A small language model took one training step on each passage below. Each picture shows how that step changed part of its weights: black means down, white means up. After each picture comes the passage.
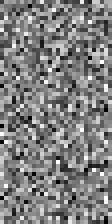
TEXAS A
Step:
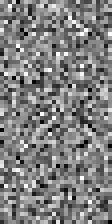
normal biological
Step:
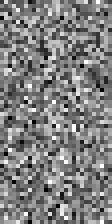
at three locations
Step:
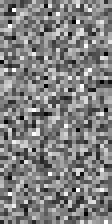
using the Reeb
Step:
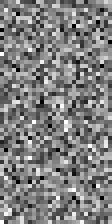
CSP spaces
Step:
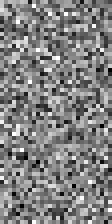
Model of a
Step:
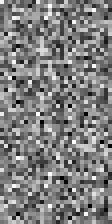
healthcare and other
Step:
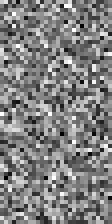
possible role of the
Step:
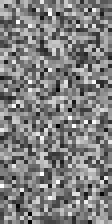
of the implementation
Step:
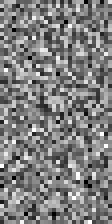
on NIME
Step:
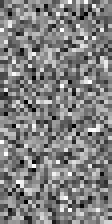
counts the possible
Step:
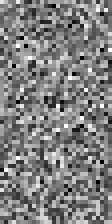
(i). Then
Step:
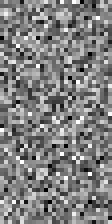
and $c \geq
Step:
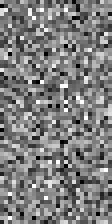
an involution in
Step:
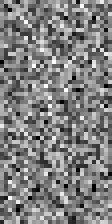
problem arose
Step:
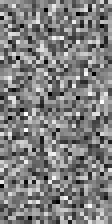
research. The methodological
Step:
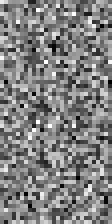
in hand with an
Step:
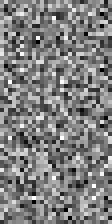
surface, however,
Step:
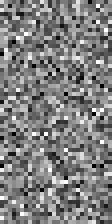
impossible not to
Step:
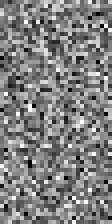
straight lines
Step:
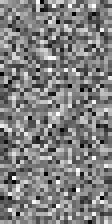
complex numbers
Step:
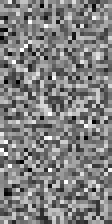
as follows. Let
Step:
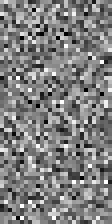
protocol with a
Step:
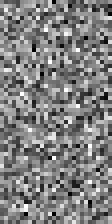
curvature vector is
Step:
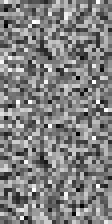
between the set of
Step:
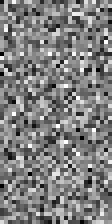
4 describes an example
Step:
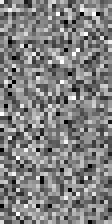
and recalling
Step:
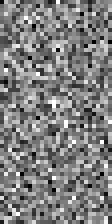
on CCD
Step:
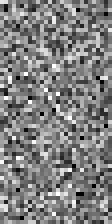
role as well.
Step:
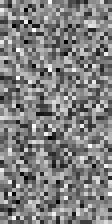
of our study: some
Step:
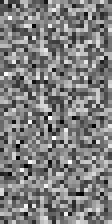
decisions within the
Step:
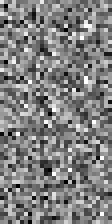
the construction of
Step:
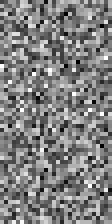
point in the unit
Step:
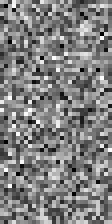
be the digraph
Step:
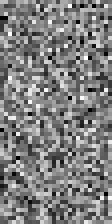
and Table 3.
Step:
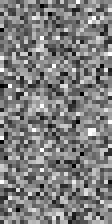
a comparison
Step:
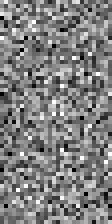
for $n =
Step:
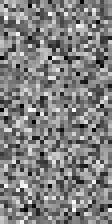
class of examples
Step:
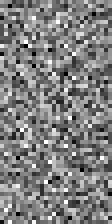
concerns associated
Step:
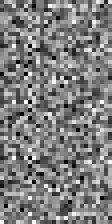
educators was key
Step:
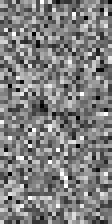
contains a graph in
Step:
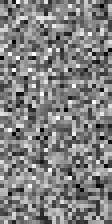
qualities among
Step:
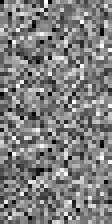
but it differs from
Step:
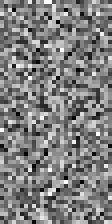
We finally note
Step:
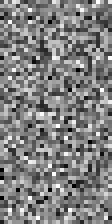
It suffices to
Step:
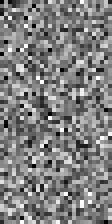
prove the laws
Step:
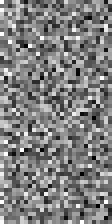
constant $A$ such
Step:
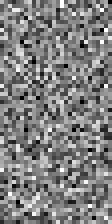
technique commonly
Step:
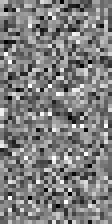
on a finite-dimensional
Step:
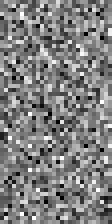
project information must be
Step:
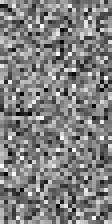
the environment, in which
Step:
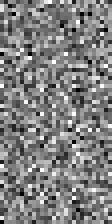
metadata will
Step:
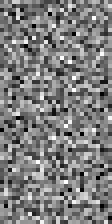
diagnosis was
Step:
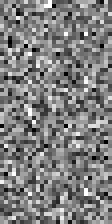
the actual
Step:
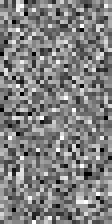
land observation,
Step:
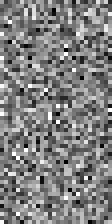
and dominant
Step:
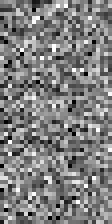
from a domain of
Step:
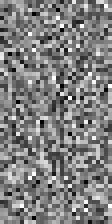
and are always
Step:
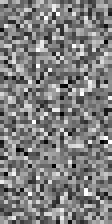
the possibility
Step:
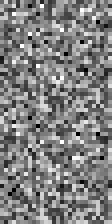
numerator of
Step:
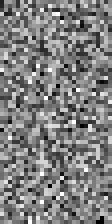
investigation to
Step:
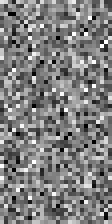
Malik *et
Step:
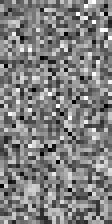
were enormous
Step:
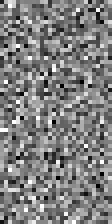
(or Processes
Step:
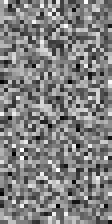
approximation property
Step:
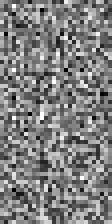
production, and
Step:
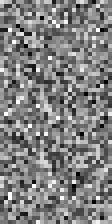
distributed in
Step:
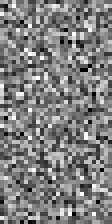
the electrical
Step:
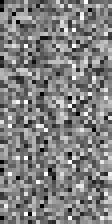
educational policies
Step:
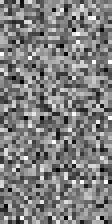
might have a
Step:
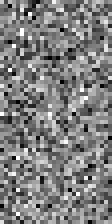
and job control
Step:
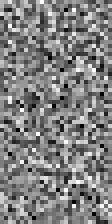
theorem to show that
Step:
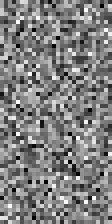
and half
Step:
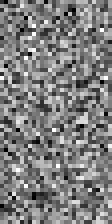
theorem. For bit
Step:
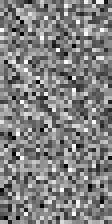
estimation of
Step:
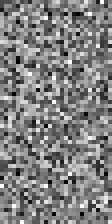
is the normalization map
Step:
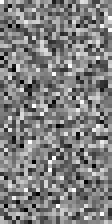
questions raised
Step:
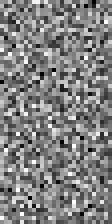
equivalences of derived
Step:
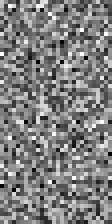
PGA, it
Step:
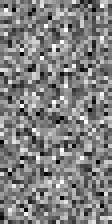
to $\bx$, with
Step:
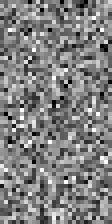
to run and then
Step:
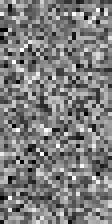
as a part of their
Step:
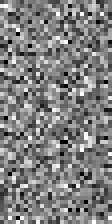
the spatial
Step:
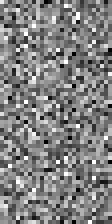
device for its
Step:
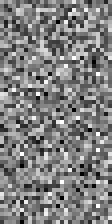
that $K$ is
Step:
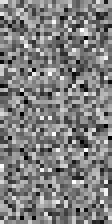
contained in a
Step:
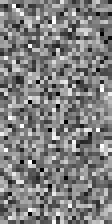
well as methodologies
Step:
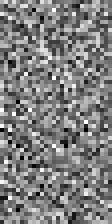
a target sequence
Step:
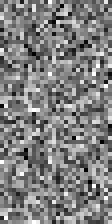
passport has
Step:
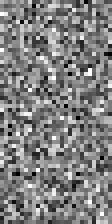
this study is to
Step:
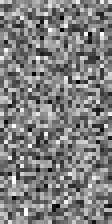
bounded subsets
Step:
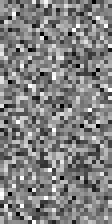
we only write
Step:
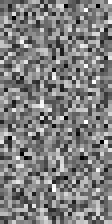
common problems;
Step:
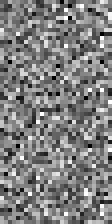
the item following
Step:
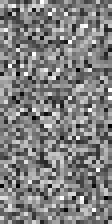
Moth, R.,
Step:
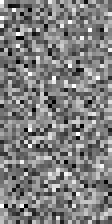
image is not
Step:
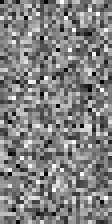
unitary ideal
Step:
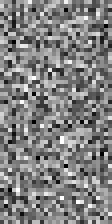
system consisting of
